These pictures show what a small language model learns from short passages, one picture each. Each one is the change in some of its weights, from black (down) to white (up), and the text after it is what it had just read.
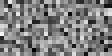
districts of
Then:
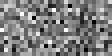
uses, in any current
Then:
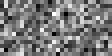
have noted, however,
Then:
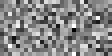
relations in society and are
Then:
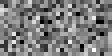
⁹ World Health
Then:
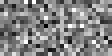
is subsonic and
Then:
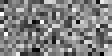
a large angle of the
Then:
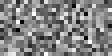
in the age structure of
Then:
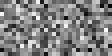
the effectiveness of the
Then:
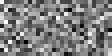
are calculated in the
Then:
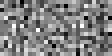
Hunting practices
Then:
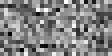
of immunized nodes
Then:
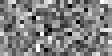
as a doublet.
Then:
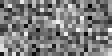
research cannot configure the
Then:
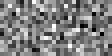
and convective
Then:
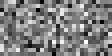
we will show later that
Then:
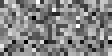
research and supported as a
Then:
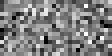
back her lost
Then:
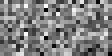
the heavy quarks
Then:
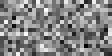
presenti anche
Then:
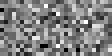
be more secure),
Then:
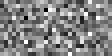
If one calculates
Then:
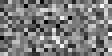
arbitrary wall, the result
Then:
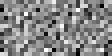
store persistent memory
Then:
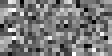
consistent, but did not
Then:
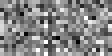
& Social Interaction**,
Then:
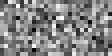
of the deformed
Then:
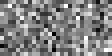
to suppress the background
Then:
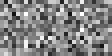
majority of matrix elements
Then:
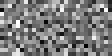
carbon material with low density
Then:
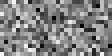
type of noise appears when
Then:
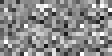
estimation and data detection.
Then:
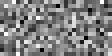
zones in the
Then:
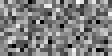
yang inovatif,
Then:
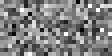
{\Gamma \over
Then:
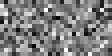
similar sign of charge is
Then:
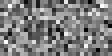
}\bibfield {title}
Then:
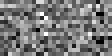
full amplitude of 298
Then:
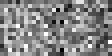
group significance was analyzed by
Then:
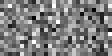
smaller because the number of
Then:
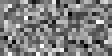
vertical accelerations are present
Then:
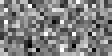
are greatly increased compared
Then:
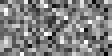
that has gone into
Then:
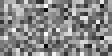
YSOs or small
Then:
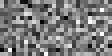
constant: Ordinary
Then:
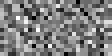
that engaging the private
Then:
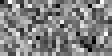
of future engineers
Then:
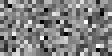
space. Also note that
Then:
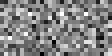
this is the fact that
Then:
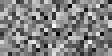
and the qualitative data
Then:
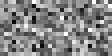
to banditry,
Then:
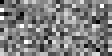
nos cultivos.
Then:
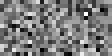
Around the World:
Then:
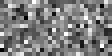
una de las frases
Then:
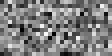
full analysis, but
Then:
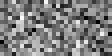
from the Government.
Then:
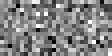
*Shift Work and
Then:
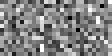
a static solution
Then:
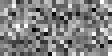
was and probably never
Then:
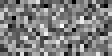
suggested system, a 200
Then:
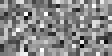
predisposition? In
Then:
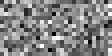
magnetic information could become a
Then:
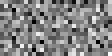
laser energy and pulse
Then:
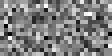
the short term. But
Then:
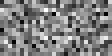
numerical, and optimization technique
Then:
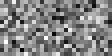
RS is also
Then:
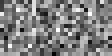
at the end of
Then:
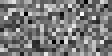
The norm, defined as
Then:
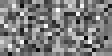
included, have over the
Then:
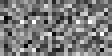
Ordinary Least
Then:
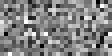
identify the most prevalent
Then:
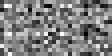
then performs an
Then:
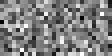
is an auxiliary
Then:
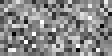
de-composition to
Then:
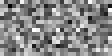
to complete. Ion
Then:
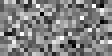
and governance parameters. This
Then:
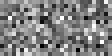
b. Net Profit
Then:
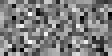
by a seamless
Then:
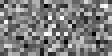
approximately the same size,
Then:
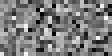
kingdom against
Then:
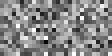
and significance of youth dependence
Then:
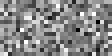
learning -Discussion
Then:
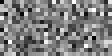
pelos Estados que
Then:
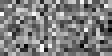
the proposed photonic
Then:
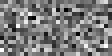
did not examine this
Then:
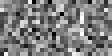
expressão do campo
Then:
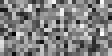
is a constraint on
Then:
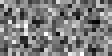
internet tilida esa
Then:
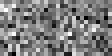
United States.
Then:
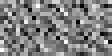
Absorption efficiency
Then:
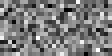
contrast enhancement model not
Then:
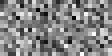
of these sources and the
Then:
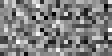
and recommendations for efficient
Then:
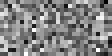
is utilized to
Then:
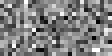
filament bundles
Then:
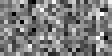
distortion induced by
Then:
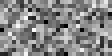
were asked to provide
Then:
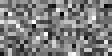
The risks associated with
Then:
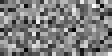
$\lambda$ for different
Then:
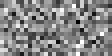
and can be identified as
